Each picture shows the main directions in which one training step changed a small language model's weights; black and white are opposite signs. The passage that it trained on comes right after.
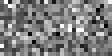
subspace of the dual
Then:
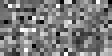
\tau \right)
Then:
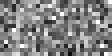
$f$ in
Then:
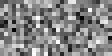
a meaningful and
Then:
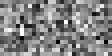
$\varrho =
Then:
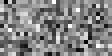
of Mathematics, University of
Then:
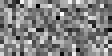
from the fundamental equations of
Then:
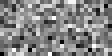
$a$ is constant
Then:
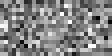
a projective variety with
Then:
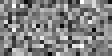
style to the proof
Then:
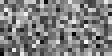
proposed to include the
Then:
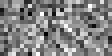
Harmonic numbers had
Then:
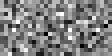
on the null space
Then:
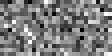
minimizing the error between
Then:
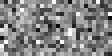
of $U$ with
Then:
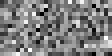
the paper. Finally,
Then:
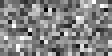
& & \qquad
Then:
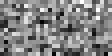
(a) Put
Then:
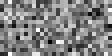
respectively, and obtain
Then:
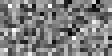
\log s'
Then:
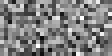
fields we have the following
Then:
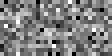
where $f, g
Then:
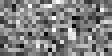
$M$ be a
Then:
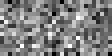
They play an
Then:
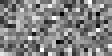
$v$ one could
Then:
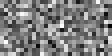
{h}}$ such that
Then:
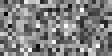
case of several commuting
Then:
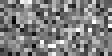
every coboundary has
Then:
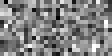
whose shortest
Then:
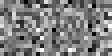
the parity-check
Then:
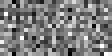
nine points in the
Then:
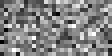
large deviation
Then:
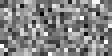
is open we define its
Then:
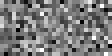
the only one neighboring
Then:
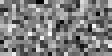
a Riemann\-ian
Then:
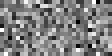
the application, rather
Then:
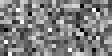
U\cap V =
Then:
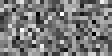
convergence theoretically,
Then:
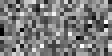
proved by commutator
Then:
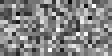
be the geodesic
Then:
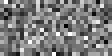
but not affine, in
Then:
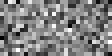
subsequent point that
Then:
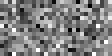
of Zariski
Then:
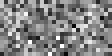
between games
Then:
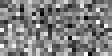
u is a solution of
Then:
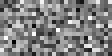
that A homothety
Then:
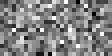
$b$ represent the
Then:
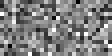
for all $f
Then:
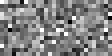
might be refined
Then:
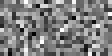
the notion of being an
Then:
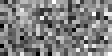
of a multigraded
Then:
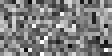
a certain sense. If
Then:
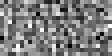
extends to a
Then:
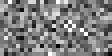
uniqueness of the
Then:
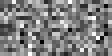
proof is completed.
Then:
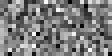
eigenvectors $[1
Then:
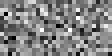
properties (such as
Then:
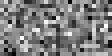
set $B\subset
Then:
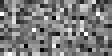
for the exterior
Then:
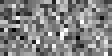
be any resolution of singularities
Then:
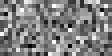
notes is to present
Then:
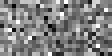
in the module, starting
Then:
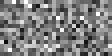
the particles at
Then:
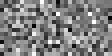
that for some positive integers
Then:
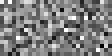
always have positive coefficients;
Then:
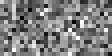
an optimal tour.
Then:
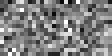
uniqueness result as
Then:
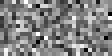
the level $0$
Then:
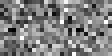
linearly isomorphic to the
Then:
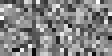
Monte Carlo
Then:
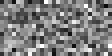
control signal can only
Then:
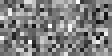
are done.
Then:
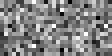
function $\ell\colon
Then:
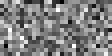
finite sequence of blocks
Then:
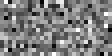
not coherent at
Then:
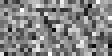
number of non-zero
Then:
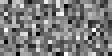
noncommutative torus,
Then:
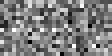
a limit point of
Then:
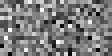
le morphisme de
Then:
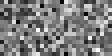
include, but not
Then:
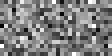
of it onto the support
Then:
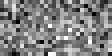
on Time in all
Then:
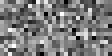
Finally, replacing
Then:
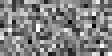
built in finitely
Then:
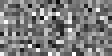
\geq a$ for
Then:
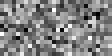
and defaults
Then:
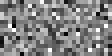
morphisms commute by
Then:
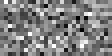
space. \\ The set
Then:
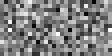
possible to define an affine
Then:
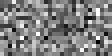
proof is complete.
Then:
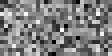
which is not an
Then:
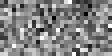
is denoted by a
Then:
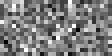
F$ such that
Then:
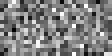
\Omega$, we take
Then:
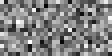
row or column must always
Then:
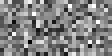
lognormal distribution:
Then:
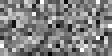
i.e., the
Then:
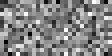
which both sequences
